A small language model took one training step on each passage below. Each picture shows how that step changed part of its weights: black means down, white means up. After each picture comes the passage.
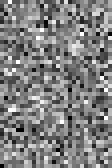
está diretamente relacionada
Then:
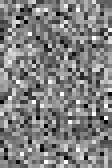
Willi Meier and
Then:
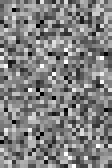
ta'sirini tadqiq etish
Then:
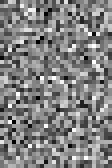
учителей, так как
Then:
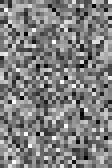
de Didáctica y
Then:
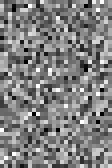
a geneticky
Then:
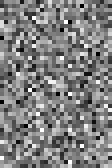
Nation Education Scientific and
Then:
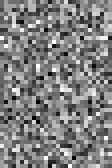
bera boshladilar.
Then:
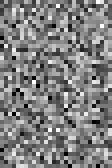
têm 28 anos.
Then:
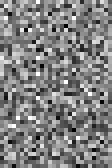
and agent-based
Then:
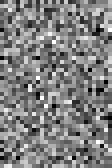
ведення сільського
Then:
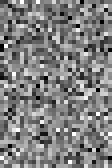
en la complejidad
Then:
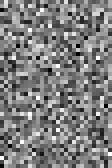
in Zhejiang,
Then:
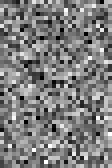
pH tegishli
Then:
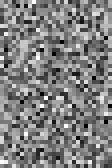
de mettre en place un
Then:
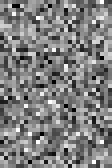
tadbirlarda faol
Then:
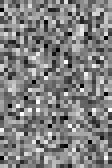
abren sus puertas a
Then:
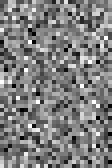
insonning ijtimoiy faoliyatining eng muhim
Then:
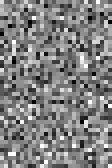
livro também trará
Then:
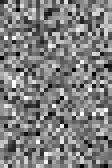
дать представление об
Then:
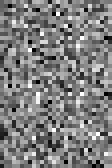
warm relationships
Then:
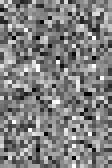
ve Köktürk,
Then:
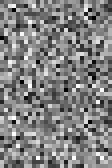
forms of documentary
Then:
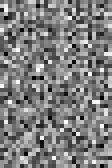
– однак їхнє
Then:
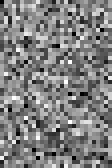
system given by the
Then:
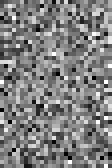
la cabecera,
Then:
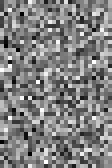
nazorati tizimlari
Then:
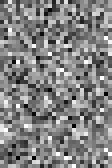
саморозвитку і
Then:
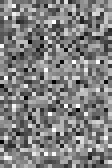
kichik biznes
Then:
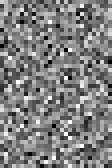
Mahatma Gandhi
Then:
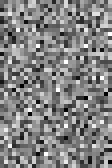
a fim de diferenciar
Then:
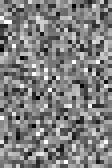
másik ezredet a
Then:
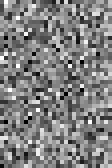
SciELO (*Scientific
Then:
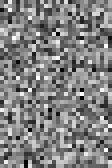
і утримати
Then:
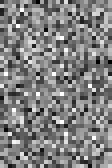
2. O'zbekiston Respublikasi
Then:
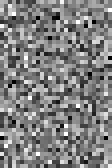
cimentado, foram
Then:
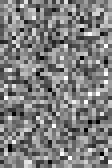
це не те, що з
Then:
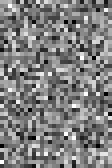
kesimida, xususan,
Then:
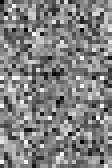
uzatish va matn,
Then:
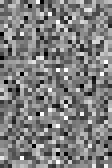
quanto os impactos
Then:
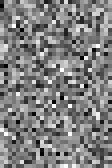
scrive a Lalla
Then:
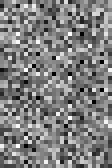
पर कथक
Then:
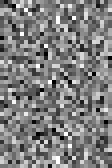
seguido por la educación
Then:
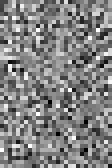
yuqori bo'ldi.
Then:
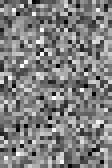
to match the time of
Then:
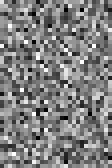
sean sus superiores
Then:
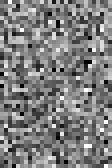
ишонч, спорт
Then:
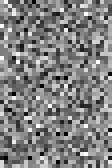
do CEI Jardim
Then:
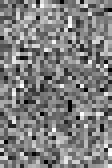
e sim o campo de
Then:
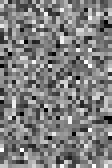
satisfactoria y
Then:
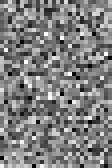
вспомогательные и
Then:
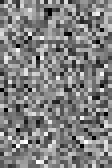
т. д), который
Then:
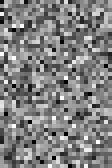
of sunflower
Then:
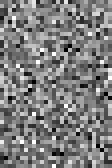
tiklanish jarayoni,
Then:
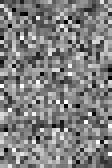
zijn vrij.
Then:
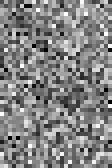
ertak terapiyasi
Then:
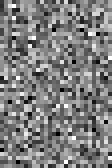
tashkil etiladi. QVP
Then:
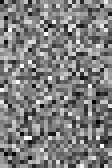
Operating System
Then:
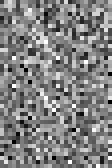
быт Бабура и
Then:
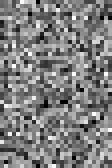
adalah di Kawasan
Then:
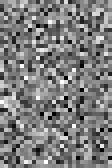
masyarakat Dusun dapat
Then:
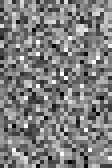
roman. Toshkent:
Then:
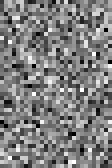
AND ACADEMIC
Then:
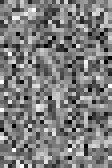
экологической культуры у
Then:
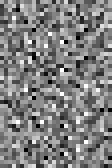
xalq mahnıları
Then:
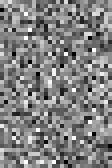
adıyla 65,
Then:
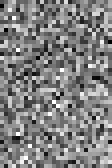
yoki "o'zbek" deb
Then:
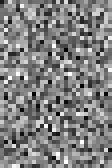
результаті патологічного
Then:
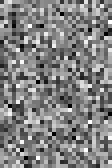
muqarrar ekanligini
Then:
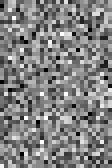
yoki sifatdosh bilan
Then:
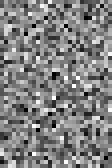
dessas métricas
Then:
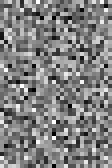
idéaux de mon parti
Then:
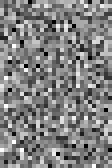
parlò punto
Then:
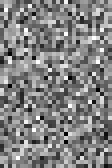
KOM yondashuvi matematik
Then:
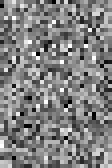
darajasiga talabgorlarning
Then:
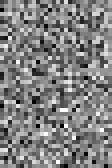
ação educativa realizada no
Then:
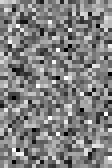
Aires: Consejo
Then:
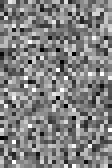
¿Se puede considerar
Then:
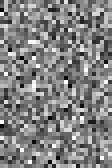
abastecimiento de
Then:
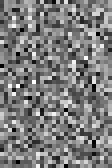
qilish darajasi oshmoqda.
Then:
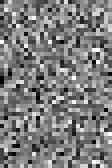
*The empirical material for
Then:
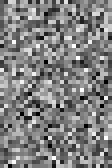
компьютерной сети
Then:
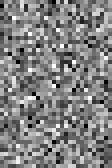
respecto a las localidades
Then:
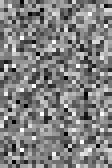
braille y de
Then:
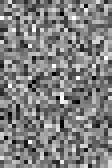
țările care
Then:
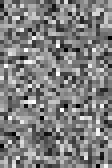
proclamación como centro del
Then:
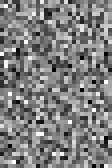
такий методичний
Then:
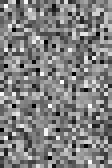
Да се представи
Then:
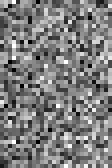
suicídio de
